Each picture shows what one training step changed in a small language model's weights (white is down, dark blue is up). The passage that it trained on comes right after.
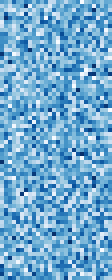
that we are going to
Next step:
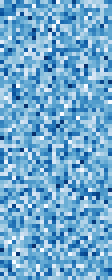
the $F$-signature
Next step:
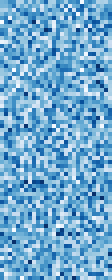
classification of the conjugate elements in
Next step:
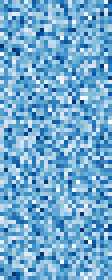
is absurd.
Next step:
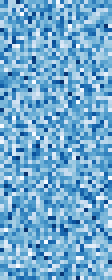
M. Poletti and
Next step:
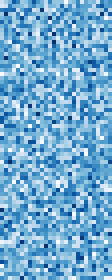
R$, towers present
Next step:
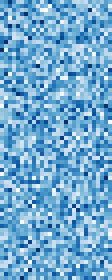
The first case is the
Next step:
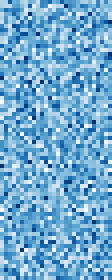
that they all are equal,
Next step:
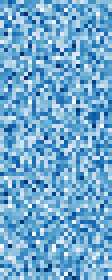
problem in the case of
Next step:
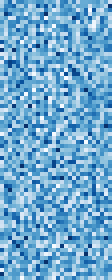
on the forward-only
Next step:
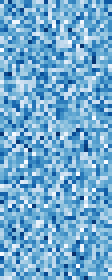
be the stopping time,
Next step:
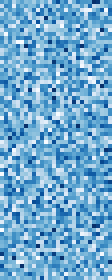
Rational Mech.
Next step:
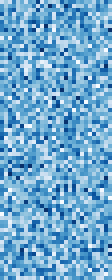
$K \colon \Ar
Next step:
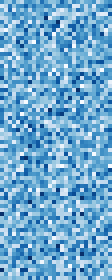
\ldots, r_{\mathbb
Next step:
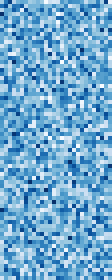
will need the following estimate of
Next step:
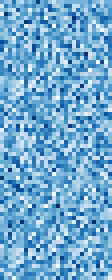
eigenvalue that coincides with the exponential
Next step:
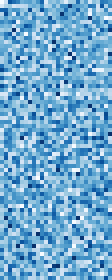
$t$. This leads to
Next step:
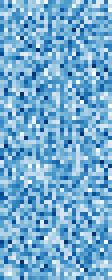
\end{equation} Recall
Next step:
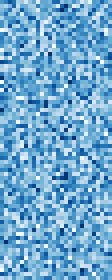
\eqref{el :
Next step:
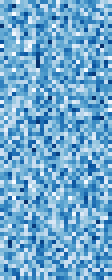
a finite subcover. Then
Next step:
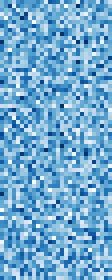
both walks and polygons.
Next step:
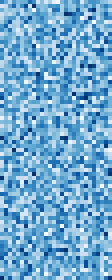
algebraic spirals are not
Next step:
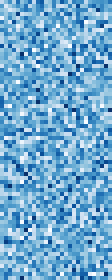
For such symbols we denote the
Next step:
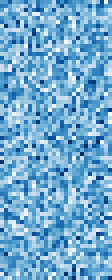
Toeplitz operators.
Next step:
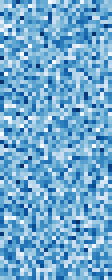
invariants. In this note we
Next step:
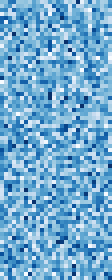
with respect to $x$
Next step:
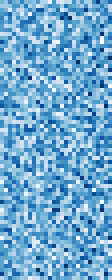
driven flows. Furthermore,
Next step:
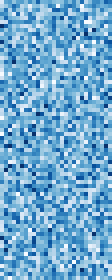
taken from the lens space
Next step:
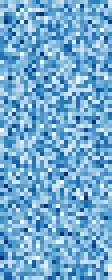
unit for the multiplication on
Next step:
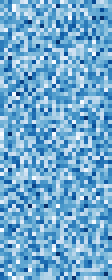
the same as the input
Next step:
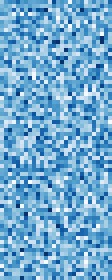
is impossible. On the other
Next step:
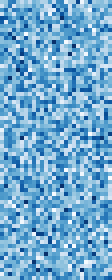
$i$ can be written
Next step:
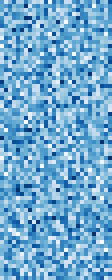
World Scientific,
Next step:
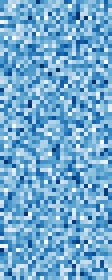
and adjoint Schur functors} For
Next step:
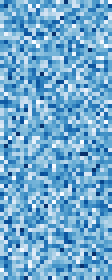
compresses above a critical
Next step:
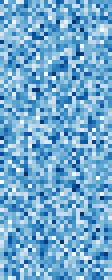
bits, each of which
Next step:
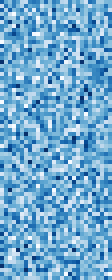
in the context of triangular
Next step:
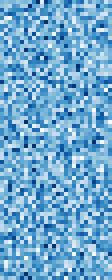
a metrizable topological
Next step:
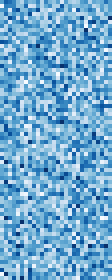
references on complex hyperbolic geometry
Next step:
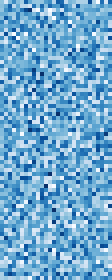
k_t$ with a
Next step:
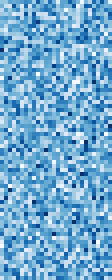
to the first part of the
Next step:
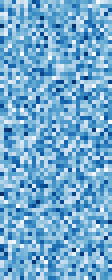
and prove a refinement of
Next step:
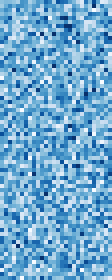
assumptions would be needed to
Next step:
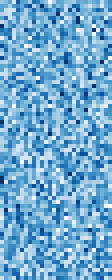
}{\partial x}\wedge
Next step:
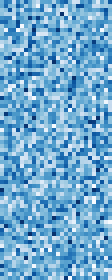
one variant fails to obtain
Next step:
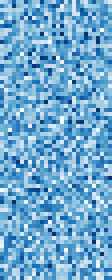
to ensure sufficient separation of
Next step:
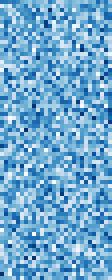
kernel and the continuity property of
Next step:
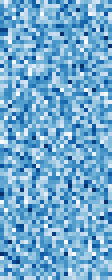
{\mathcal G}(\lambda)
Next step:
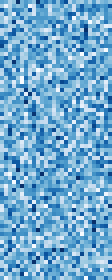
a volume form with divisorial singularities
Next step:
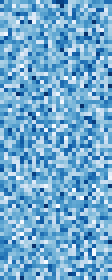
proving the following theorem.
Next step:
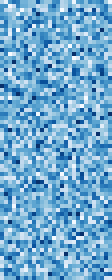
speak of {\it
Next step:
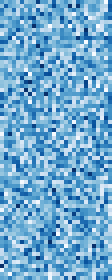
the fundamental concept introduced by
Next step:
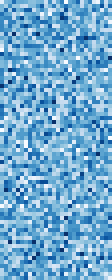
\geq 0$ for any
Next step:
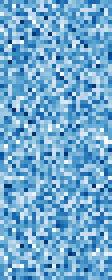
and W.N.
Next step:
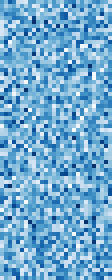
an independent service time
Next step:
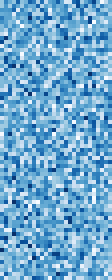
the work was carried
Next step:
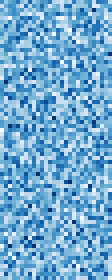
vertex of the diagram must correspond
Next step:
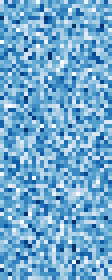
structures increases as the applied field
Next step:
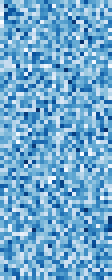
G$ is an unbounded
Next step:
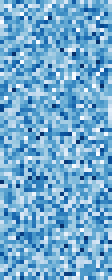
By Theorem 2.1 we
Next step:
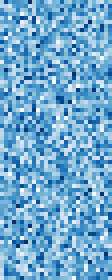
remark that if none of the
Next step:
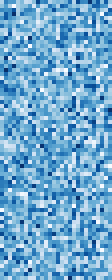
this problem to study asymptotic
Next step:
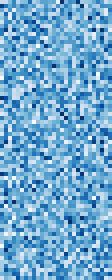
of all of them to
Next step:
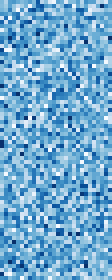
$\mathsf{X}$, in
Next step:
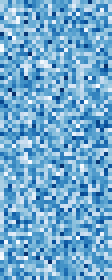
$\boldsymbol m \in
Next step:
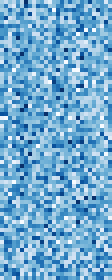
on {}``small
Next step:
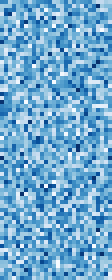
analysis reveals that when
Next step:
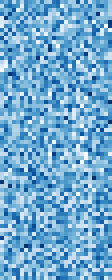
If $a+b
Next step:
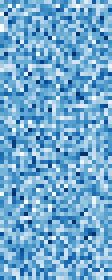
(\ref{mat}) is
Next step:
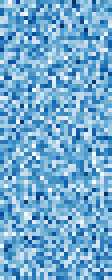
of the generating cofibrations
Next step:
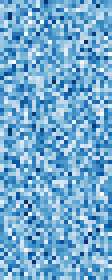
a weak solution to problem
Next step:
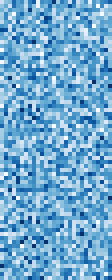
know the minimal free resolution of
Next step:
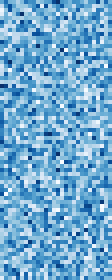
in general different. \medskip
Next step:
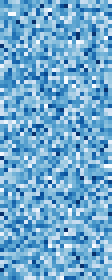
reciprocal polynomial of
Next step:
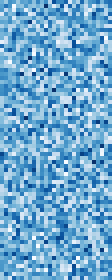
well. Indeed, if there
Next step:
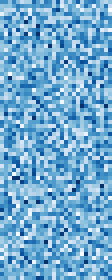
Q is the midpoint of
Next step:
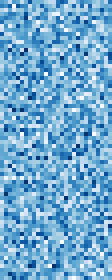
of; moreover, whether or
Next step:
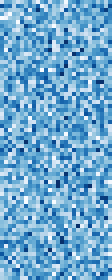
index~$0$ from the
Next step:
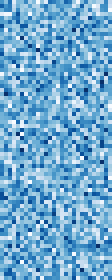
\end{align*} where
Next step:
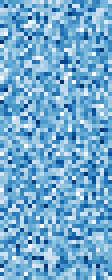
the proposed method are left as
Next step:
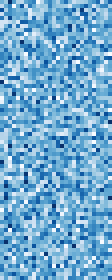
probability (CP) and interval
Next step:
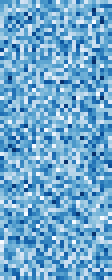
momentum equation in the form
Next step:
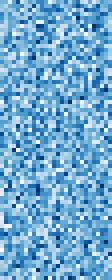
recta ${l}$ si
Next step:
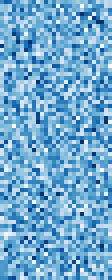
is a subword of
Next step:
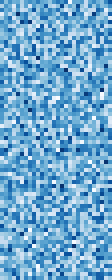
random permutations. This is
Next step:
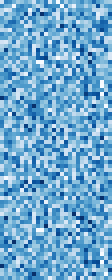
class of initial data in
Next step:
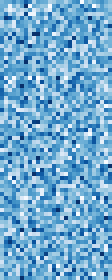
for segments, we first define
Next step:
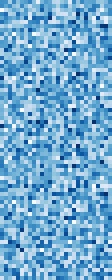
$$ By definition, put
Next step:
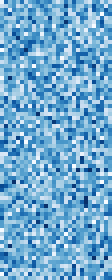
corresponding to the nonhomogeneous problem
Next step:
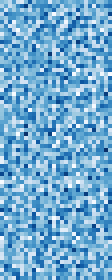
train services,
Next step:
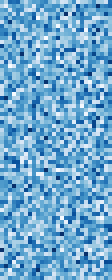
geometric inequalities in the Euclidean space
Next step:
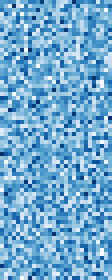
of robustness equal to
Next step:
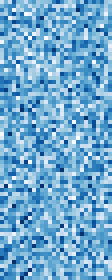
the destabilization of
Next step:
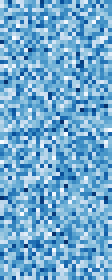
\emph{all} of
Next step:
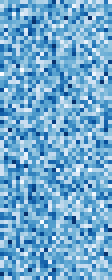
formulas \begin{gather*}
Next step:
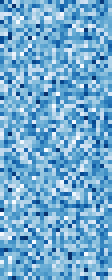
the principles of the form
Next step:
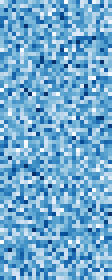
= 1$ defines the hyperplane
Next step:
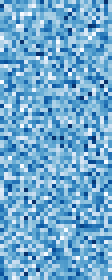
with deck transformation group
